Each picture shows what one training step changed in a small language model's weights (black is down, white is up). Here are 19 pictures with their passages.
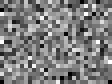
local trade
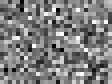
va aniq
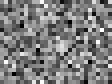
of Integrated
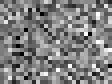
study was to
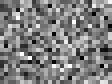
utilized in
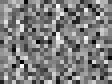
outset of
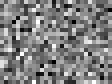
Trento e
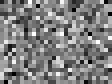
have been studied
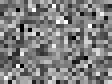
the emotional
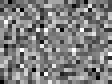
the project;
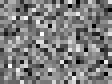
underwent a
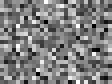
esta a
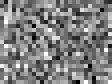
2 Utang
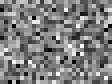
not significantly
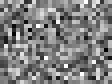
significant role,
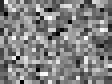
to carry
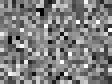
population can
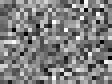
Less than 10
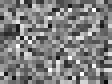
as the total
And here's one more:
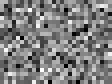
the key
